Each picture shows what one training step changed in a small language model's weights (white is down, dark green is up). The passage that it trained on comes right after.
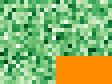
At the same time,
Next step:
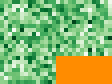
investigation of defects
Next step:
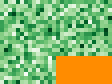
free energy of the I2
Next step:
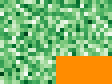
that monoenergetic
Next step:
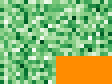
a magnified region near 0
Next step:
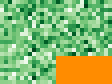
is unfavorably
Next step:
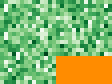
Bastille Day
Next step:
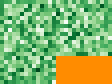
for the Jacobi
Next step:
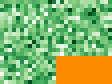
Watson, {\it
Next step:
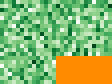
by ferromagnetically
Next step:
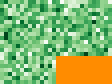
at the system-,
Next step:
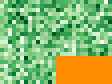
the exception of a
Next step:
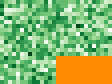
of a large ground-state
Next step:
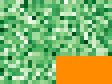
permutation codes.
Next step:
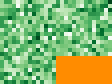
fainter outbursts
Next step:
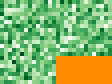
of the scale are large,
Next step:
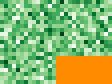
consistency of all current
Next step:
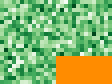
a slightly smaller Jeans
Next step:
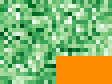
server dataset (over
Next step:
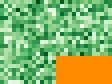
studies (5-7 nm
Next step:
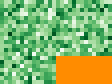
contains two spikes.
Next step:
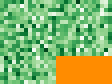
our background would be the stress
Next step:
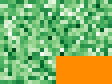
in light molecules whose
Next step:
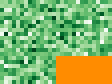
one can see that the
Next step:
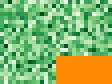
efficacy illustrates
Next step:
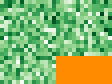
$\alpha_0$ available
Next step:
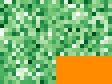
conclusions and discuss in more
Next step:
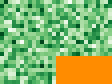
(APE) to measure
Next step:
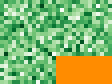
in the lowest point of
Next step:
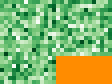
\end{itemize} }
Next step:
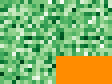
the end-to-end
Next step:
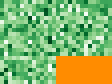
computing geodesic
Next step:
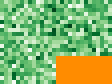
turned out to be possible
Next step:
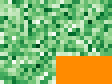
experiment is approximately 100 GHz
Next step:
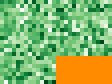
the cyan circles.
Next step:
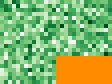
P^2=\varepsilon -
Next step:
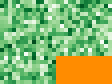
Rydberg lasers
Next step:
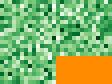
in the right-hand
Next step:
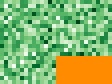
fringe shifts
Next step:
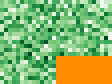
a measurement of the type made
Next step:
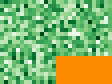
weak turbulent FSO
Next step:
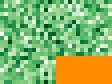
demonstrate structured systematic
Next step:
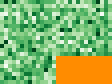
Comptonization in the
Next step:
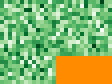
by using this functional form is
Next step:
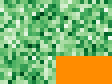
marginalizing over the
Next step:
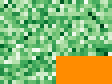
Data Centre.
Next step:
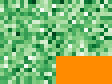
The triple sum here represents
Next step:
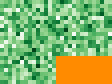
flaws of other
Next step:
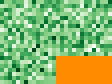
to reproduce these features with
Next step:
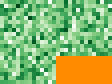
Distribution of the invariant
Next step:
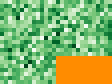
with readout rate only limited
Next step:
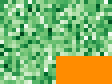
the bottom of the
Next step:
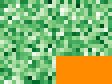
resultant relationship between
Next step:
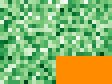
commutation relations characteristic of
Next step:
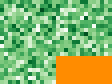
large equivalent widths of the
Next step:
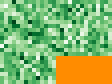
own partial network
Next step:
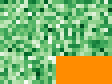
The amplitude of this decay contains
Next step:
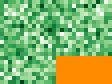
in stellar growth are most
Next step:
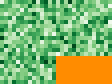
EOM, an
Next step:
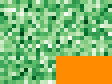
achieved [21]. On
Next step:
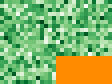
all the kinematic variables
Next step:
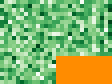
\end{equation} and
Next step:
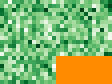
clouds. While
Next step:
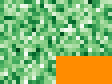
over their full range of states
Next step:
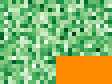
this article is to find
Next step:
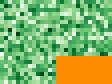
his mass. In
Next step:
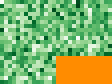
control efforts,
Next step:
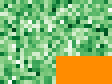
crystal field splitting between
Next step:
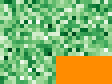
a unique embedding.
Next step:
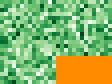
the solvent. %
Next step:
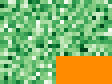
2020). In contrast to
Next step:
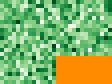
an outward moving
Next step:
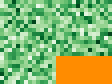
a scattering slab model that
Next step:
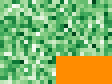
order to calculate the optical phase
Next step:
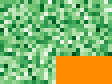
the corresponding row, in
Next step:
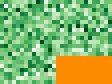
reactions (Reaction
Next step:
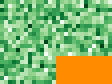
have the following equation:
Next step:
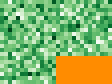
inner rim of the
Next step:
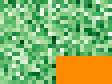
each scan was separated
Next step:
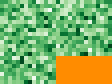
mixed state $\hat
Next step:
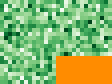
showing that the mode at
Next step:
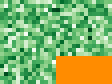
diameter Aluminum particles
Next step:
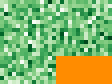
called trombone
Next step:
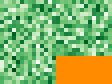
a good candidate for
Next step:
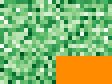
are either explicitly symmetries of
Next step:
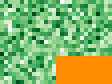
(left panel) and the
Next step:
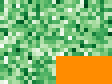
is a competition between
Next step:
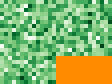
supported by the TMR
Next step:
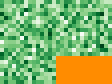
requires two write operations
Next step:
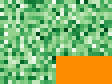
dotted lines are curves
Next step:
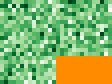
the nondiffractive cross
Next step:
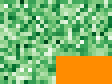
for fluctuations around a flat
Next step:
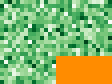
The lexicographical
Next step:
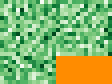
for our qubit consist
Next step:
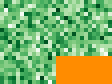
as an edge weight.
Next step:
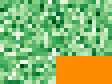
the cut, and lower on
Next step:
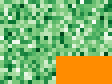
\mid x_t,
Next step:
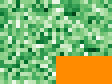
few appropriate assumptions.
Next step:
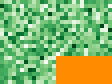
In the first one we can
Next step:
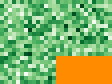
irradiation leads to a
